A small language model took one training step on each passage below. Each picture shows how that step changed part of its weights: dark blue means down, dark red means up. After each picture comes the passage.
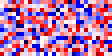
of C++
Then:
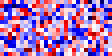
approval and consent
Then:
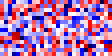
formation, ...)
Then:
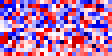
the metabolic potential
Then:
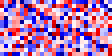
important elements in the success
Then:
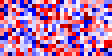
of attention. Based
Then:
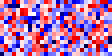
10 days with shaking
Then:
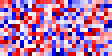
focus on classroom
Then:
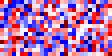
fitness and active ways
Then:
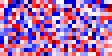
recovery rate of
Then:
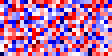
slits with
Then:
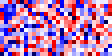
applied here. This
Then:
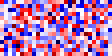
at a tunable
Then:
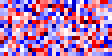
was mixed with 50
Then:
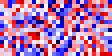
sense the environment to
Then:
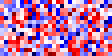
Other publications
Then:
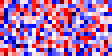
society. Libraries
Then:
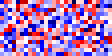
an enveloped,
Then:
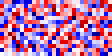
majority of respondents are teachers
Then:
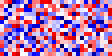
methods and detailed
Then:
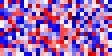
the fitting curve
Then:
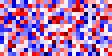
previous stages of our
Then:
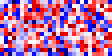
choice outcome is
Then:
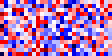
cause of death in these
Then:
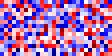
as a starting point
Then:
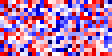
not be available to
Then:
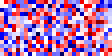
tau in the
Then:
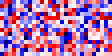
cell types, such as
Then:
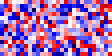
or not and how this
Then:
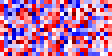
The role of loans
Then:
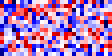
his family is the
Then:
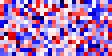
needs does not necessarily
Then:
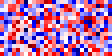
medical interns were
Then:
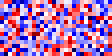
information in the frequency domain
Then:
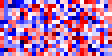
affect the free practice of
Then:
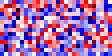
overhead the
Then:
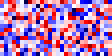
v: loose
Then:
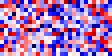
the passband
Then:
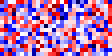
units of service
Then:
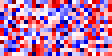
that didn't
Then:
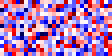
Spike-in 3
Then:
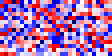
the web version of
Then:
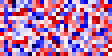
Island where Jones
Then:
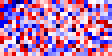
running in **33
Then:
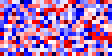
direction of DC
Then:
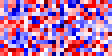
illness [5].
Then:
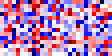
Redesign of
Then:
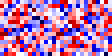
Objects in
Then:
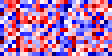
cut off point for taking
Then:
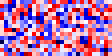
types of product requirements that
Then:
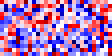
of expertise and
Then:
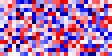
and Zaaf
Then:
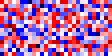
(iii) follows
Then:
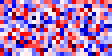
extent AR instruments
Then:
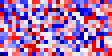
20) and in
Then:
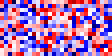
of the unknown
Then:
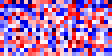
it is possible to
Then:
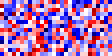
well as with functions that
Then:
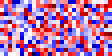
• Stress •
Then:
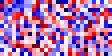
Liquid 4
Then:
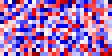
at fault and
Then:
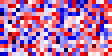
manner that is
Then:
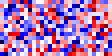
parameter which is mainly
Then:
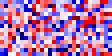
was subjected to
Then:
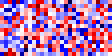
complementary measures such
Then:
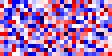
experts, stakeholders,
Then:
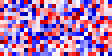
of the tibial
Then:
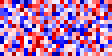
engage with a
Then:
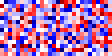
Tashkent State
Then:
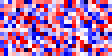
Arslan et
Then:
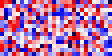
communication activities to promote
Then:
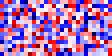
soil that acts as
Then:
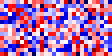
she will have to seek
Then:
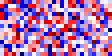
for more details.
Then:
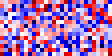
the art and science
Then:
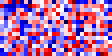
it possible to combine
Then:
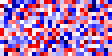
superior performance,
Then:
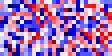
varying the initial
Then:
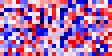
optimal trajectory
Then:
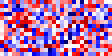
The N content ranged
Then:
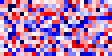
control Nicholas
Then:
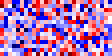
genera, 10
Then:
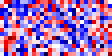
parenting and
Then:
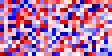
John Q:
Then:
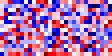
consists in moving
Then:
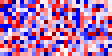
by means of their
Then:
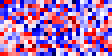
the maximum antibacterial
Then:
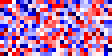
and 90 customers
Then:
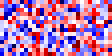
instability when applied to
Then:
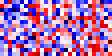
similar to that of
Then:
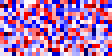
the United Nations
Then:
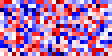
and produce more by
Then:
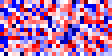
matrix // computing
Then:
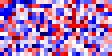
a systematic way of
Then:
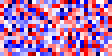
itself a complex mechanism
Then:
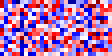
engagement of the teachers
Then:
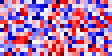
K.; Yang,
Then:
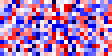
time is the time interval
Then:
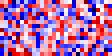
scoring system in final
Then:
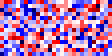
and region, can act
